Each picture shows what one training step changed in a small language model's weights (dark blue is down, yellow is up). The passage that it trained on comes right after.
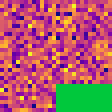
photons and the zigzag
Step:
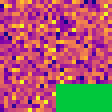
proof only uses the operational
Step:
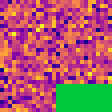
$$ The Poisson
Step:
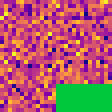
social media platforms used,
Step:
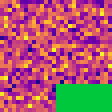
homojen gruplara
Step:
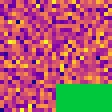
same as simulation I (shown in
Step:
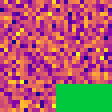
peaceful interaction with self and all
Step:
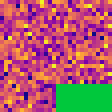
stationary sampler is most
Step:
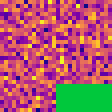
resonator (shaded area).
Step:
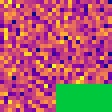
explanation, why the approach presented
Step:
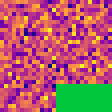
the students were able to draw
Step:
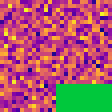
anglatadi. "Yangi
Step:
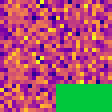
IMC, se confirma que
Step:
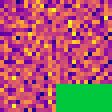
the chemical potential distribution and an
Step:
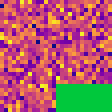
problem—which involves matching two
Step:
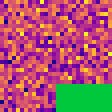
a eficácia do modelo
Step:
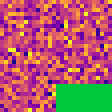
turbulence characterized by the
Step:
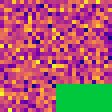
Navigator software package
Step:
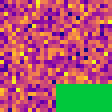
(Perier et al.,
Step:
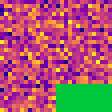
jismoniy barkamol
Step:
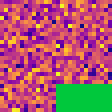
outlines and key frameworks. To
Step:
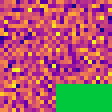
A legal-institutional
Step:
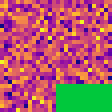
all individual participants included in the
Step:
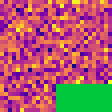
true scattered waves.
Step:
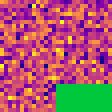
Negeri Binaan
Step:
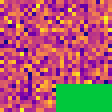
for working on green and blue
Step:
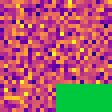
following comparison of five pins with
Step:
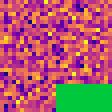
результатов итоговой
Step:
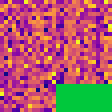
oshiradi. Ushbu
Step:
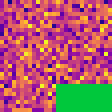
molecular biology, especially in
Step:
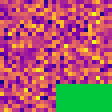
( LANGUAGE ,
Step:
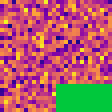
contained AGS was sectioned from
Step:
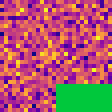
EFT at NLO. All
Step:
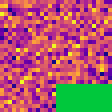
informal social groups because they lack
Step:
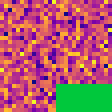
adapt of new technology to be
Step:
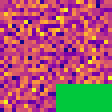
Coagulase Positive
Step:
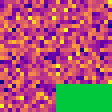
de espacios muy
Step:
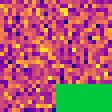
particles within extensive air showers
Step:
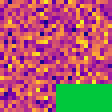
» (à la page
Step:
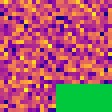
utilisé en faisant des
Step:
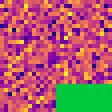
systematic review // Journal of
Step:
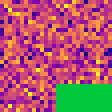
Map. L'onglet
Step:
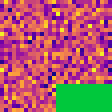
consisting of three superconducting regions
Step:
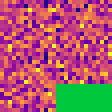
із МАСГ на тлі
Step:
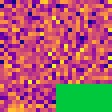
of the respective ion in a
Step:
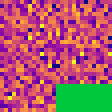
TABLE II NSB/
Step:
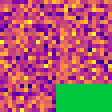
backbone methyne signals and
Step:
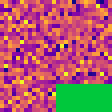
types of communication are [33]:
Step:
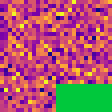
$G$ while fixing the other
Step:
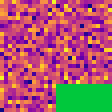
as she took to since her
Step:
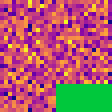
(Blue spheres and
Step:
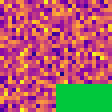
support it with a software tool. The
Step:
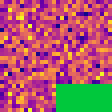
of strength~$2$ with
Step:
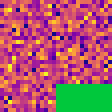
the development of orientations towards
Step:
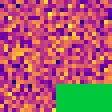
Warm Container, for a short
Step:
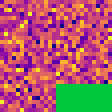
bottom line of the process.
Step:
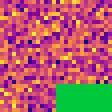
had left me, and sat on
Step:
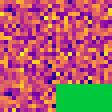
application scope, due to their lack
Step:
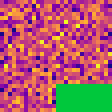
person equivalent (pe)
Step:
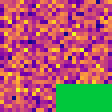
dashboard so as to
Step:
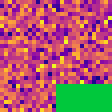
Infere-se que a participação
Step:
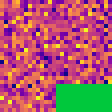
(servis davri)
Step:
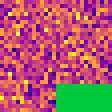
we can generate part of the
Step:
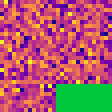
¹ Assistant Professor of
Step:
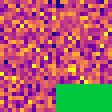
element to ensure equitable and
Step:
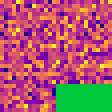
людей до й після
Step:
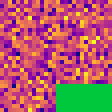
г.). Гянджа:
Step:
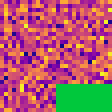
, independently in elevation and
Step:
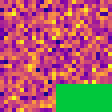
x) \rangle$ is the average
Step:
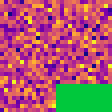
xonaqoh, tepasi
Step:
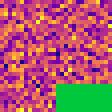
is denoted as $i\sim
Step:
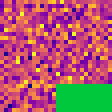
Moon concepts and the scale
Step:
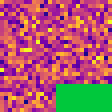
una reducción de los ingresos
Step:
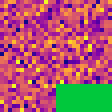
the constraint $x+y \leq
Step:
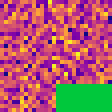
vector-vector interaction in the case of
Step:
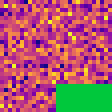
de educación ambiental se
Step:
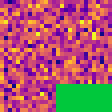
muestra de cuatro
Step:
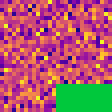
possuem conexão à
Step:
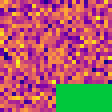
**jips** choklar
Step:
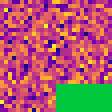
of listening is also due to
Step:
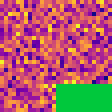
10 and we established 9 to be
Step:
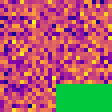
y psoriasis, analizando
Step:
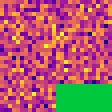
sepsis are needed not only to
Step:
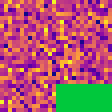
overhead on every operator, so its
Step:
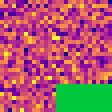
uma produção mensal de
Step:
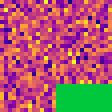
Toyama, Y.,
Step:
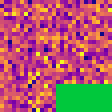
це додатково
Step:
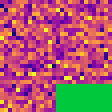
and parametric amplification is then given
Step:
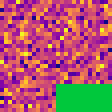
1.1. Clarification
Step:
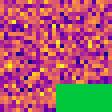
ишора этувчи
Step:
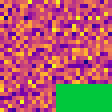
suppressed by the UV
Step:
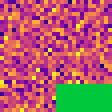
data of all species, together with
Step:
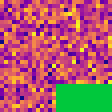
The functional group is either
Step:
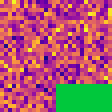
masalasini ilgari suradi
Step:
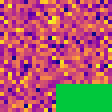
of this for establishing the
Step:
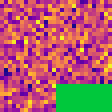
слова: идейное
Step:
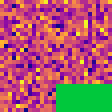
as shown in environmental context. Shore
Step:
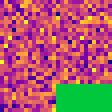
for $\xi<0$. After
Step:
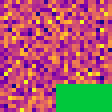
variables. The mean and standard
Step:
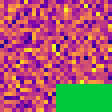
Moroccan public organization:
